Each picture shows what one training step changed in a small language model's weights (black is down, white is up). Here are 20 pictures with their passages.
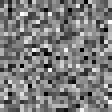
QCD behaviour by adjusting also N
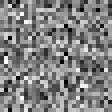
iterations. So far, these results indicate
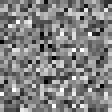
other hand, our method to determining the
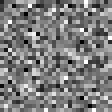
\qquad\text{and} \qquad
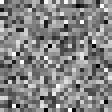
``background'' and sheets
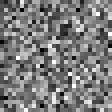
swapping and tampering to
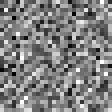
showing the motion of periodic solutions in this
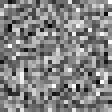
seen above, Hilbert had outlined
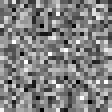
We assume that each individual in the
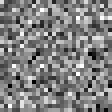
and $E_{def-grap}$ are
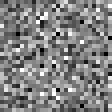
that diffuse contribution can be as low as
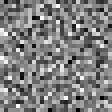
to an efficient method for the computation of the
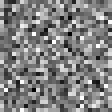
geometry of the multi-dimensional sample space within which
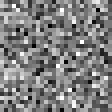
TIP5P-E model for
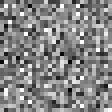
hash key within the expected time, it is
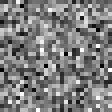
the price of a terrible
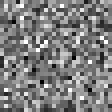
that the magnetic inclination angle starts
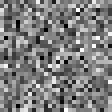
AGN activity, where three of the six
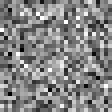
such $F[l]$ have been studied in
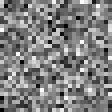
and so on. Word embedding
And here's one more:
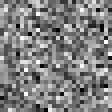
Fig.~\ref{fig:setup}. The
